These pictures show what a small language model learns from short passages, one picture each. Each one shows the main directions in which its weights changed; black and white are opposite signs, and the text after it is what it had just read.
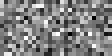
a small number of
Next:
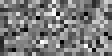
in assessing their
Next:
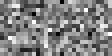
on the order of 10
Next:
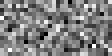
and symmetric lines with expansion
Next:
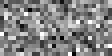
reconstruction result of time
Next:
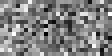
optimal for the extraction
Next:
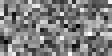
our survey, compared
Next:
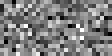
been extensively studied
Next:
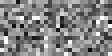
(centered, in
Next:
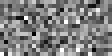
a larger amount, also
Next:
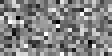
with the Fourier modes
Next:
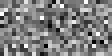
later in phase than the
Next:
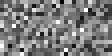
flare peaks at
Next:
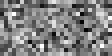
until the second
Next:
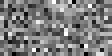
Figure 2 shows the calculated
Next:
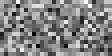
our calculation of the
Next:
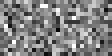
the properties of matter in
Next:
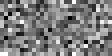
$m$ is the
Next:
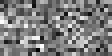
characteristics independently
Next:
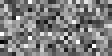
MAR processes. At
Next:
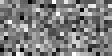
an acceptable
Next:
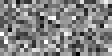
& Description &
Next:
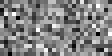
the processes (A),
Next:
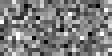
the Friedman
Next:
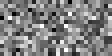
in inelastic interactions
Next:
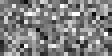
nuclear Schiff moment
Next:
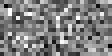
costs in time efficiency
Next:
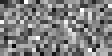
These restrictions on
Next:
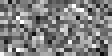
By contrast, in
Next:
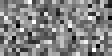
expansions may be
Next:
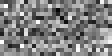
labeled by
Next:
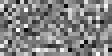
One TOM was
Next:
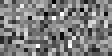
differ in how
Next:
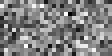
same color of the
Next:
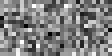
of the strong coupling constant
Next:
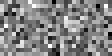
the rest of the
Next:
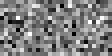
with the applied magnetic
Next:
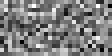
limit of a sequence of
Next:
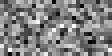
= 1$ for some
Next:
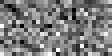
\left| \int
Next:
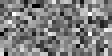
across a large network of
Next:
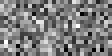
provides negligible
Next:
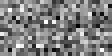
that it varies in
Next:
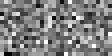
although small are in
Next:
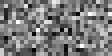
pressure, which however required
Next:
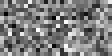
in methodology and basis
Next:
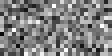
we find that the value
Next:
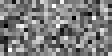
are not present, but
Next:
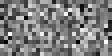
energies between 2.3
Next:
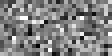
calculations and CIE
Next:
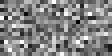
mass transfer model during the
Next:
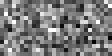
replicated using quantum
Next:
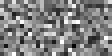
the active context increases,
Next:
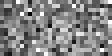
face verification or
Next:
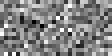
and usage of this
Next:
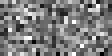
limit, up to changes
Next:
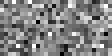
will introduce the implementation
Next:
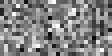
the structure and show large
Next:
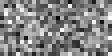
combines factor models with
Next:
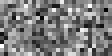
of trying to
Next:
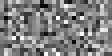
are no compelling
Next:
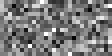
workloads all
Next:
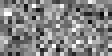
contribution; second, to
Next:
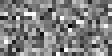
communities, in the
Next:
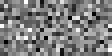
carrier concentration
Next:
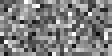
the compared items
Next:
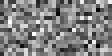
produce a step which is
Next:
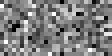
classification of communication
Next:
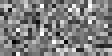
quantum correlations.
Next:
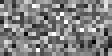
for pulsation at
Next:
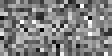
logarithm of
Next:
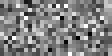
attribute prediction.
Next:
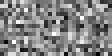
The $\Omega$-dependent
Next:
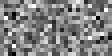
why the universe
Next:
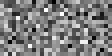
most objects. A
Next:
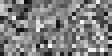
tends to be
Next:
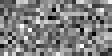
be a BH.
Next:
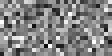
the t-norm
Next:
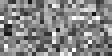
are distinct from classical
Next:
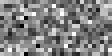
distance, within the
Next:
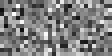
the flux of the
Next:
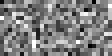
vector potential along the direction
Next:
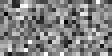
mainly for the
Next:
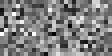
the position of the
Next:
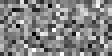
first component describes the
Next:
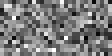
available resources.
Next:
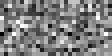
embedding potential of region
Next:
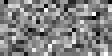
HST data reduction
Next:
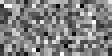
effect on the overall design
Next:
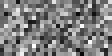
black, fill =
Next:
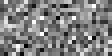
is dubbed
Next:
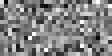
transversal variables,
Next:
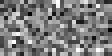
consider the large angle
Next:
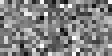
advection time is
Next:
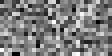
study the dynamical fermion mass
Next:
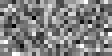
Wang, C.
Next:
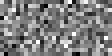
lines are selected at the
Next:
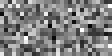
Ce- and
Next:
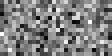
the hotter
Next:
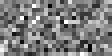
in good agreement with the
